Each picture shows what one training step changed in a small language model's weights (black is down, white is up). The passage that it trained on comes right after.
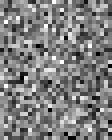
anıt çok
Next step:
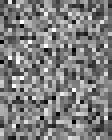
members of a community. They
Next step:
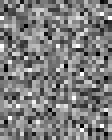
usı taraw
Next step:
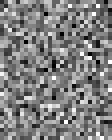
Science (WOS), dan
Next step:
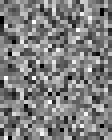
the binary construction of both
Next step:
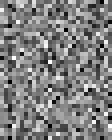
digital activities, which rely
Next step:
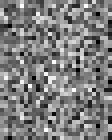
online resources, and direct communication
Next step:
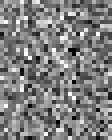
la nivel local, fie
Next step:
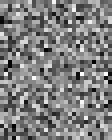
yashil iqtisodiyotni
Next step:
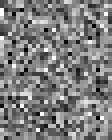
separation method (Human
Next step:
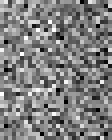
eventuele afwijking
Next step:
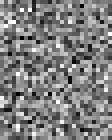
high die-back or
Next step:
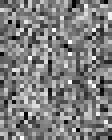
without delay, despite
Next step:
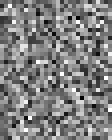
to constitute the most
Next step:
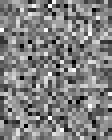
other. The "core
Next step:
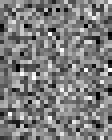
regions, and near zero on
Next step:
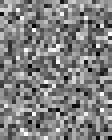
est dissocié dans le
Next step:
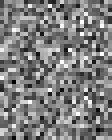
Spain, based on a
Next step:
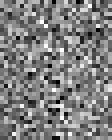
is involved in fundamental and applied
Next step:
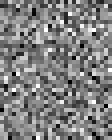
that would be rejected.
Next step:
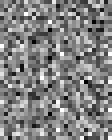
to validate software capability
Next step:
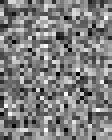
conditions associated with the formation of
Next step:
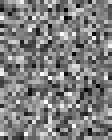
challenge is, you
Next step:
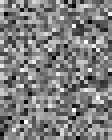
Förderung der Kinder mit
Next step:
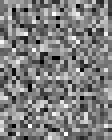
review paper is compiled
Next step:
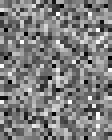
провалом було
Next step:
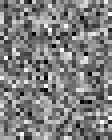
plant in tomato crop during
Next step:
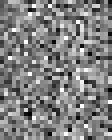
cells. The second and third
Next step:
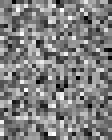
Fraternidade e
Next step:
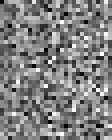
the IRE concept. The
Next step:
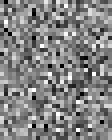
столкновений между
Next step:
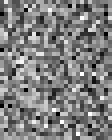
bezaklari va
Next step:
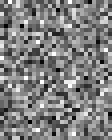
years? In the last
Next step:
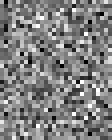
The appropriate authorities must pay attention
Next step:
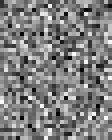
in the visible region.
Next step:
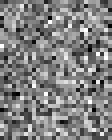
standpoints, main safety
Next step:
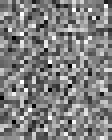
INDICATIONS OF
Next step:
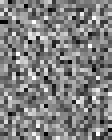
Servis davrining
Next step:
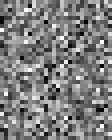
natijani ko‘rsatish
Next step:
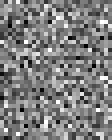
natural phosphate with
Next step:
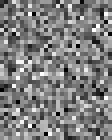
real uncovering of
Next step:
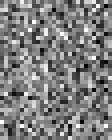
by Tayebi,
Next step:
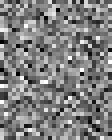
a Pedagogia como ciência
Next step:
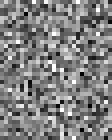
Após a dispersão das
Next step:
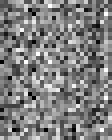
of socio economic development of any
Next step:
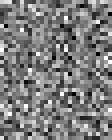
chiesa di 7 x
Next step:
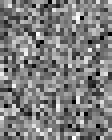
(Deployment of
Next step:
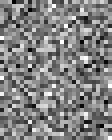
intimidade, até
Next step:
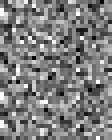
digital image analysis is widely
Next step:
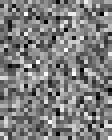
flatulence, and
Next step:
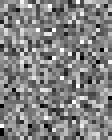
- Piergrossi
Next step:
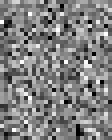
This study broadens the
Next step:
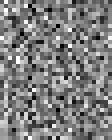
light has been obtained through a
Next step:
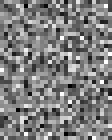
identifies the genes that
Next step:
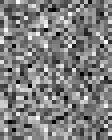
work similarly well or
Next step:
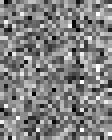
домод аз
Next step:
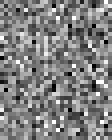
NH ₄ NO
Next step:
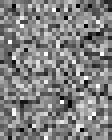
portions of the country.
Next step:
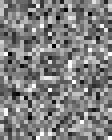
for rehabilitation of
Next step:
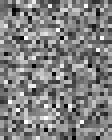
for the introduction of
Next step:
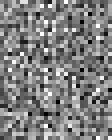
should involve basic human
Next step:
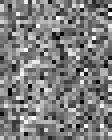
Dapat disimpulkan
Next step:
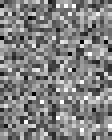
указывает на
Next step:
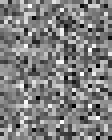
to note that technological
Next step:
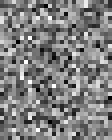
in the 2-D
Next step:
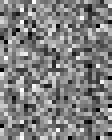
llevado a que
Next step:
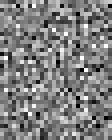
обязанности, что
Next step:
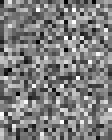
to get marry with a
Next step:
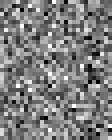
de inhoud van
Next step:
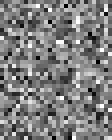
GHCB protocol
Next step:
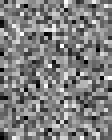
Таким образом,
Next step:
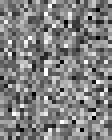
technologies. Within this
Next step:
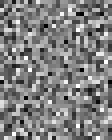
a step change in modulation
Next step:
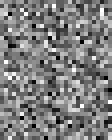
system's usability and
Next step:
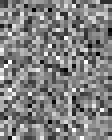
при совершении
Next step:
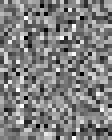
deviner aux autres
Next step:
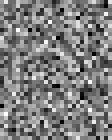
information is only dependent on
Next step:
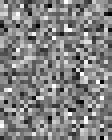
The study aims to evaluate
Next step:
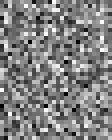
Although polypharmacy
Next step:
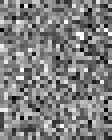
sinó serè i
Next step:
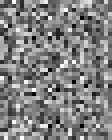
work in our research. The
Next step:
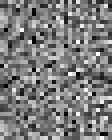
that two strategies that have received
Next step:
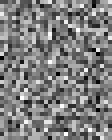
monand bo'lishi
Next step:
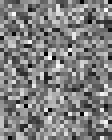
da Faculdade de
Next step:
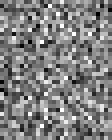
observed, as expected.
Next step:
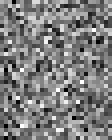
ichiga elektron
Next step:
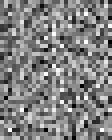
using a combination of four
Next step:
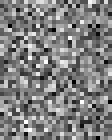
Hall, M.
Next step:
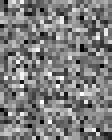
cannot accept a virtual machine
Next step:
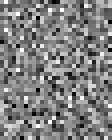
às exigências que
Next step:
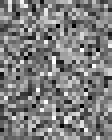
programs and services are essential
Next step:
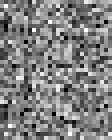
bahwa semua butir
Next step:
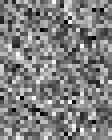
prices of saleable
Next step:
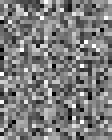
ham muhim ahamiyatga
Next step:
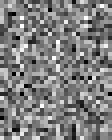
to avoid complications of
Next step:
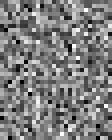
Because most products are
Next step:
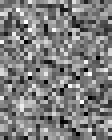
van het boek dragen
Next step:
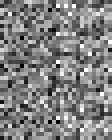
и указывают на
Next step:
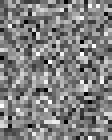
which in turn leads to
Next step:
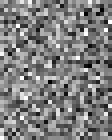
o Cabo de San
